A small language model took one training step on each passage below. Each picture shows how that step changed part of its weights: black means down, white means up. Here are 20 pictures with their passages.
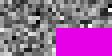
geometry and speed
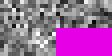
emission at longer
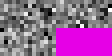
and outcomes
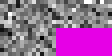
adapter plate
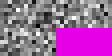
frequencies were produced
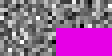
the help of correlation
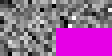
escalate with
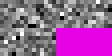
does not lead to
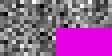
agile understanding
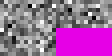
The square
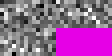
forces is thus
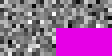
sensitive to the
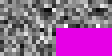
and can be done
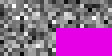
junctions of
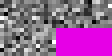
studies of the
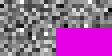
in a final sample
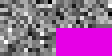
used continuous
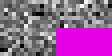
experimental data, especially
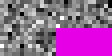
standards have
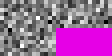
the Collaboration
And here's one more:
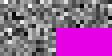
inequality from
